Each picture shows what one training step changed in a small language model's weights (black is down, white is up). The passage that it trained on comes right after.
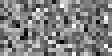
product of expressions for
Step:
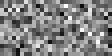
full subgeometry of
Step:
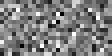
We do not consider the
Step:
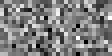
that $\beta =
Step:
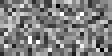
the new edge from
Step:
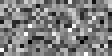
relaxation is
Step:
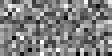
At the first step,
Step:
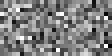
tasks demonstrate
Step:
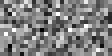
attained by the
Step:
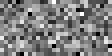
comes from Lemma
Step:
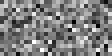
theorems relativize
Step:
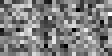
and none of them
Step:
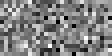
if positive and negative
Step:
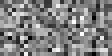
the last \QQ\
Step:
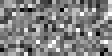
$ on $\partial
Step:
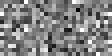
small neighborhoods of
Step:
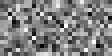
denotes the median within
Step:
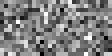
profound and
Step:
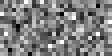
close to the solution for
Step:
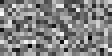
two strategies, random
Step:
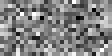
} \affiliation
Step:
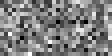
the role of the
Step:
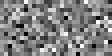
defined above. Since
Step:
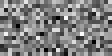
degree $k$ with
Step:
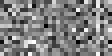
of Physics,
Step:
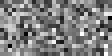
the pair of operators
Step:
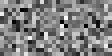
probably only by
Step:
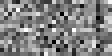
The lowest error value
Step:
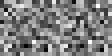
to the physical processes
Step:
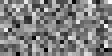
energy and length scales
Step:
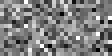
solvable in terms
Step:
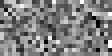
to a disjoint state
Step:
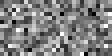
present an algorithm for construction
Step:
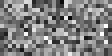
by Calvet
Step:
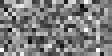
to isomorphisms.
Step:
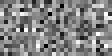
active area of
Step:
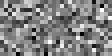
moduli space $\mathscr
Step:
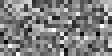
by its evaluation on
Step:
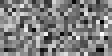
the phase at input mode
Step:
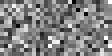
three points defines a
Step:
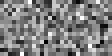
we have plotted only
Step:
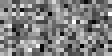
all } x \in
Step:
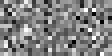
at lattice site
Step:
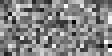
is realized, since
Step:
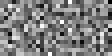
Here we adopt
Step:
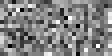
A$, it follows that
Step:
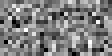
estimation error bound.
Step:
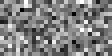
happy with what
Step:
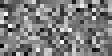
tends to
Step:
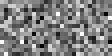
%derive a
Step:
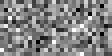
only one of them allows
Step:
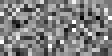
connecting homomorphism in
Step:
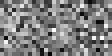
the potential to yield
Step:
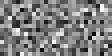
systems, possibly
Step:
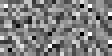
locally flat forms.}
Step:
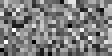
easily computed to give
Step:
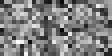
and the last two are
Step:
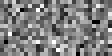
spar at the
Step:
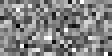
surface metallic
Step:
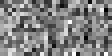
the STM
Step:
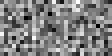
us notice that the
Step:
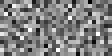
conjugate, the
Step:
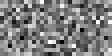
efficiency of the method
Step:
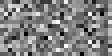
The explicit solutions below show
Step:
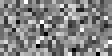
commutator convex
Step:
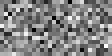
Tian and Han
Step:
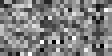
and taking into account that
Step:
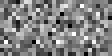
functions to find an
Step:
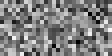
source (with SI
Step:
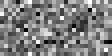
whether it would be possible
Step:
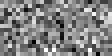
separately optimized
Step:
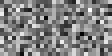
that the complexity
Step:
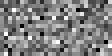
comments on a
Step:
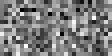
f & \mapsto &
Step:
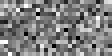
yellow blocks
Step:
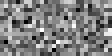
representative of each of
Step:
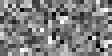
than gradient-descent
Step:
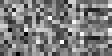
above is equal to
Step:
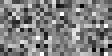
approach in such settings
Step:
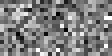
which is not norming
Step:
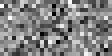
projections and therefore
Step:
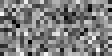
maximum probability is sensitive
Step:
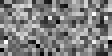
and moving towards
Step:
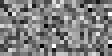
of $G$ in
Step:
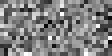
$\Phi 2$ and
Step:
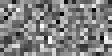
Here the remarkable formal
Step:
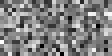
the logistic growth
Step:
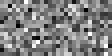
north Galactic
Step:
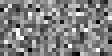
ambient isotopy
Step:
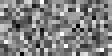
consistent with the theoretical
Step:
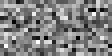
Galactic NS
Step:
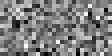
reflects the
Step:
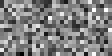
for the usual
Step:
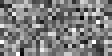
in this direction.
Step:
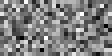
light from Jupiter
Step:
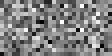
as averages
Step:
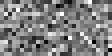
The authors would like
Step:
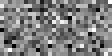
\leq j \leq
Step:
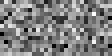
LFT central charge in
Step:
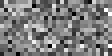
where $d^2
